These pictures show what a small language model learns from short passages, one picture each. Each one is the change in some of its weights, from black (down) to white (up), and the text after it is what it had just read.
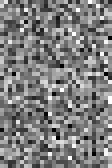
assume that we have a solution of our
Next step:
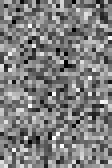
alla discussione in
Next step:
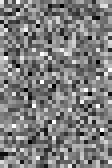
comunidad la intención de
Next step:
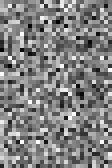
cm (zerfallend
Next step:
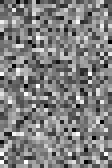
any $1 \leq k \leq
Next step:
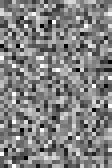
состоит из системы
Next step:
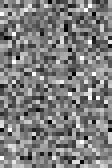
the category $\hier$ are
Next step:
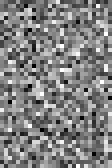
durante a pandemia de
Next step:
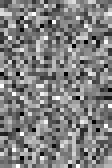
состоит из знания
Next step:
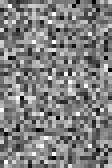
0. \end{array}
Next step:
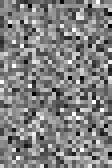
sem a permissão
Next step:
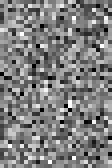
18. Tkachuk,
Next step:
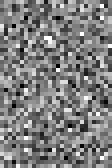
solide, su tecniche
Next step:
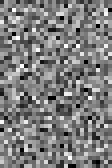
with row-stochastic
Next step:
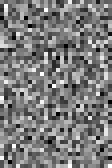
qilmaydi, ular
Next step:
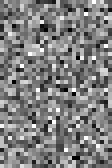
possuem diversos
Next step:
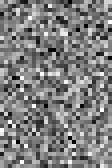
$k$. Then, conditional on
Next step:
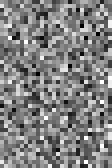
Assad, um dos
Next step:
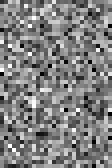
enough. This is becuase the
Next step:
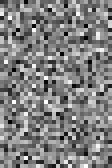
the constant function $\rho\equiv
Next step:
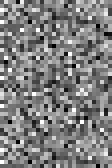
Here are now some examples of
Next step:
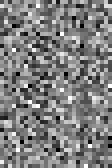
позднее она
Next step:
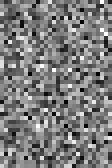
банком информация
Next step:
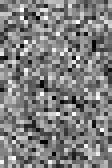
Screen Transversal
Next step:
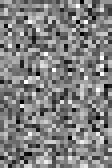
решать следующее
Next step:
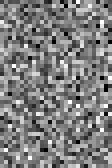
We give a proof of this in section
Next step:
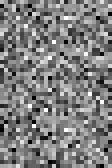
ukoliko se
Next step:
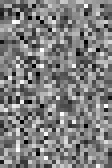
NOBRE, Ana
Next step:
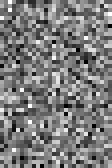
empresa familiar de
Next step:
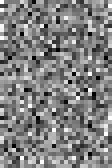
salah satu sekolah
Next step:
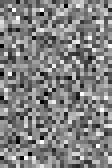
and $\varphi$ be as above and
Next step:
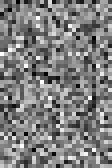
University of Memphis,
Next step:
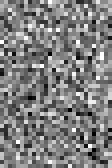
general scientific and special
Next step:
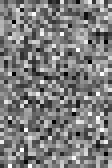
Sciences, Chinese
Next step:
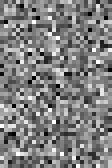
contrário de 2024,
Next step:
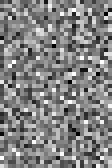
venda de cestas,
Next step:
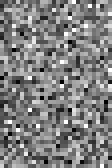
$c_3$ or four
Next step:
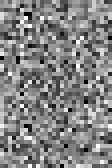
definition, the constant rank condition means that
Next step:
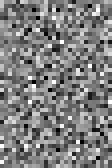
fue aún más
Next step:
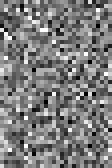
imbarcazione senza
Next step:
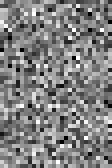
\begin{aligned} \chih
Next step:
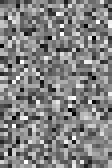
in the case where the associated root
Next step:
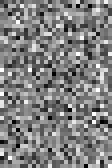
point is along the same line by
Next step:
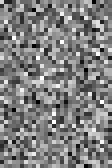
Taxa Interna de
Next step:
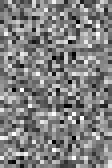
em Situações de
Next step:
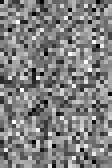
to participate in this
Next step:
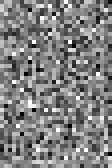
t=\psi \left(
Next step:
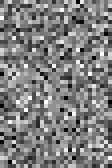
for $f \in A^2
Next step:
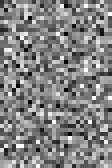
magnitude smaller than
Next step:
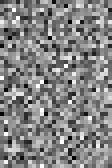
of $\mathcal{A}$ such that
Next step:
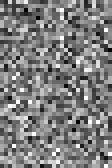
Therefore $\wb{r}$ is
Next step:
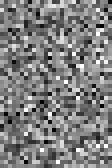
unknown as one of the
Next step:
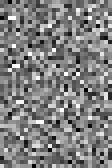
a row need not be same as
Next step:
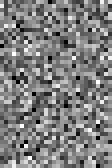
va jazoni ijro
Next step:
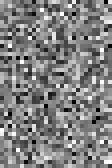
matrix $S$. Let $ D
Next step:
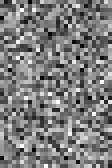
+ lunch) – это
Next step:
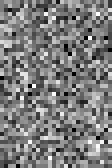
markaziy boshqaruv
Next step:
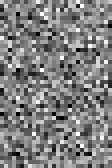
then, $A-A\oplus
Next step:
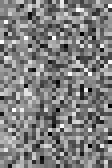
accumulated statistically
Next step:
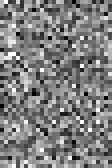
formează până
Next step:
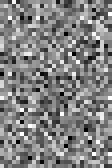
and smallest components, respectively, have
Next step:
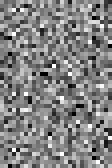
or her budget
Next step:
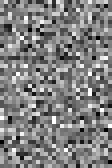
branching rule for the
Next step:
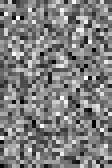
Maria Eduarda
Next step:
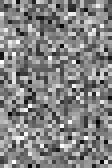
C$-module (resp. right
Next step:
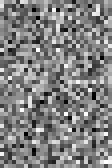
más visible del
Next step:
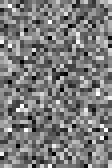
the matter. Consider the operator
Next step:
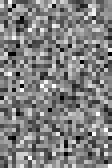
годы заметно
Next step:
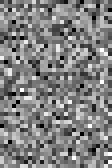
Then, by definition of $\tau$,
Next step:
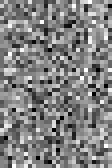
gênero à prática dos
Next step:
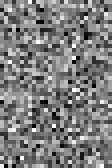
artificial generativa.
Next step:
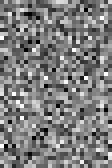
tower over $(W, F,
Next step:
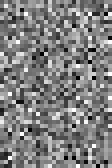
that these approaches have not been
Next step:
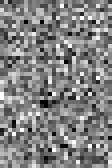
separated from $K$ by
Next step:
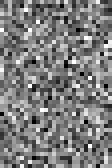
öğrenme ve
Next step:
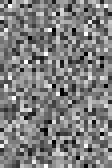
información, prevención y
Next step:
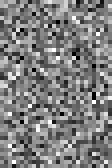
problems}, Milan J.
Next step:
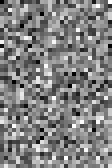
Section \ref{ss4} for
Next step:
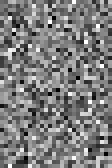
kawin dengan calon
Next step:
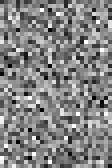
of the monomials whose
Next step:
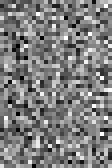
aholi daromadlar
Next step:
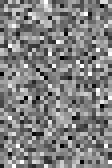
for the calculus. In
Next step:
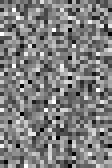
luz do direito à
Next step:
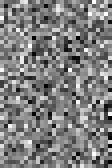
va variantlarini ishlab
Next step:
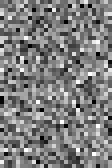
important both classical and quantum
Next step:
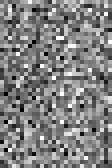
якого входить
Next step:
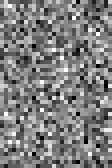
s. 6. Domanyn
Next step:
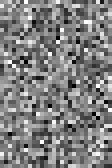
til, va chet til.
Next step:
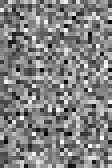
$0\leq \alpha < q
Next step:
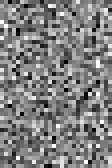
appear; we consider two of
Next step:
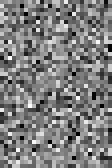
o‘sha davrdagi
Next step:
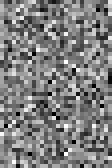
until $x_1 >
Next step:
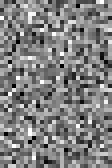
talabalarning kreativ
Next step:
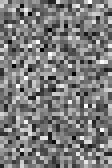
zdaje się
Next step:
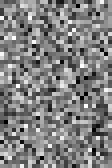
renal aguda en
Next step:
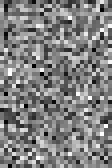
typically upper bounds for
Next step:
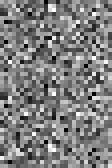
la transformación de esta
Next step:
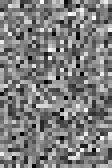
proposta di abolire le
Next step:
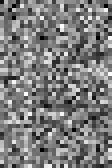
der eine konzeptionelle
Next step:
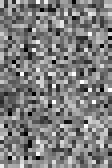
proyecto no pudo
